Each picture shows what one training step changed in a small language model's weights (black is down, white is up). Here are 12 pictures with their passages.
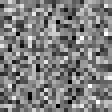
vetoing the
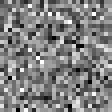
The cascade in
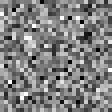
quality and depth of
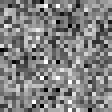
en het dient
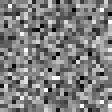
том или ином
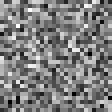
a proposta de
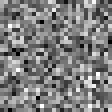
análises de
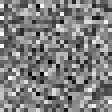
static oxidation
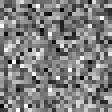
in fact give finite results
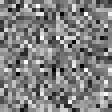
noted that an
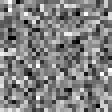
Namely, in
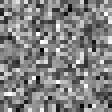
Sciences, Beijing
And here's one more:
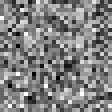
represent the measurement outcomes of
